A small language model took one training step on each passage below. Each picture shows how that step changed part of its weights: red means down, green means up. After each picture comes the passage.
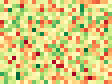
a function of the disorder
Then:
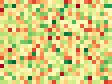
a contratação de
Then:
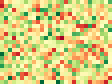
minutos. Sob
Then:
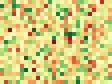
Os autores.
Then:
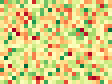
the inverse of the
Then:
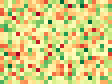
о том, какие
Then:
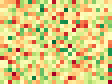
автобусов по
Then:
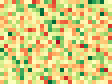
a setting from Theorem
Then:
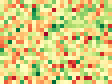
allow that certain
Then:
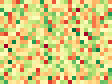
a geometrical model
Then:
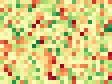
six decay modes
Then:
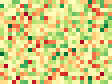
the 'and' function of
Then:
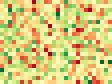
выстроена в
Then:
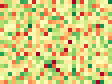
lines) and ideal
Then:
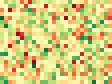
STEREO B as
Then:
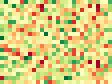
entra al estudio de
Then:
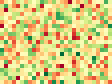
the support of the
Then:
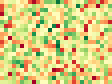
Schluss zu.
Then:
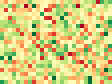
shunday holat
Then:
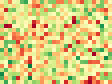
Marche*, a cura
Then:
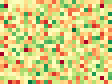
concentration required to
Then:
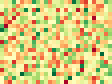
Dice score in a
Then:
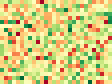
improved performance in
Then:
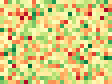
collapse of a
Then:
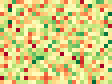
сад перебував
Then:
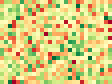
the completeness of quantum
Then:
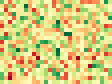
to a space spanned
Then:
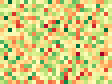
in our field corresponds to
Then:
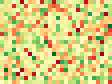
fluctuating interaction,
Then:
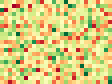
find \begin{equation}
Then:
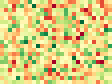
hole will always
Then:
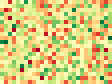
the Scientific Computing
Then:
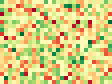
to be insufficient
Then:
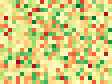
of other perturbing
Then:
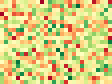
observational analysis in Section
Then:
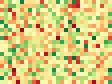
$3\times 3$ are
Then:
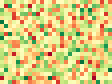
2 shows the derivative
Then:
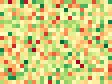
the possibility that,
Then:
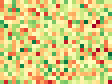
мислення, а не
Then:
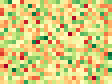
der strukturierten
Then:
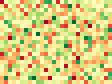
that we propose to be
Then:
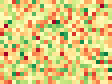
the figure. We also
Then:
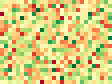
to be determined. We use
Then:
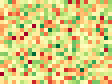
heritage of the
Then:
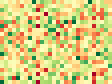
o'zida aks
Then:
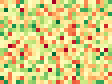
of a complex number $Z$
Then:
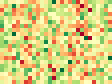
prisões sem
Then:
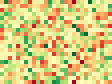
saúde e ao
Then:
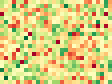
one of these equations can be
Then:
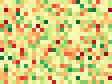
provide some nearly
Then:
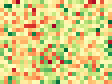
toza va obod,
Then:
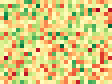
which then sets the scale
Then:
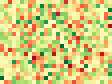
model developers
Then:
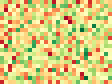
be challenging and
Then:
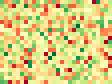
software, and the
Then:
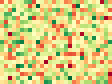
corresponding ceT1
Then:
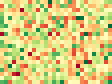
to soft regime, as
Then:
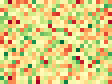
whose results then go
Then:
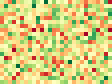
isospin. At
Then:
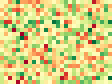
mass unit (MU)
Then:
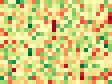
in Figures 2a and
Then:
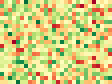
of FeSe.
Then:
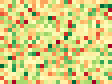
у розумінні
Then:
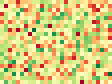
Tokyo. The work
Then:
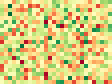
atención digital
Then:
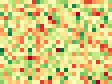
aves tienen una
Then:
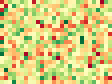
with respect to the second
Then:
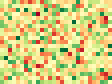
It should be noted
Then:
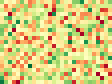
quiver gauge
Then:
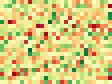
Raman coupling, the
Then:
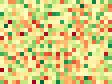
oscillations taken
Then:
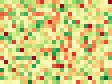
the crowded and
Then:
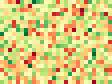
acadêmico e
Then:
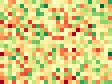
به صفر
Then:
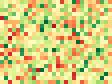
also present band dispersion
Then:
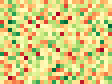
36 тижнів
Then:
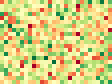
The reason is that
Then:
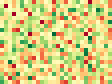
stretched and
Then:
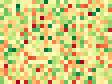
decuplet masses from
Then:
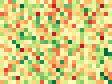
the frequency range of
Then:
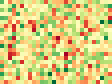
simuladores da produção
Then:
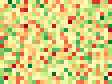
dark over total mass is
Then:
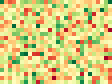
that of the \FV
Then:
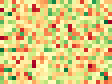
y su crecimiento
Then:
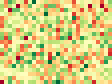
pendakwah dan
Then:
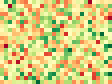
У таких творах
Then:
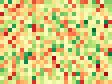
a sufficiently large
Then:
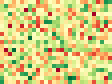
an individual based
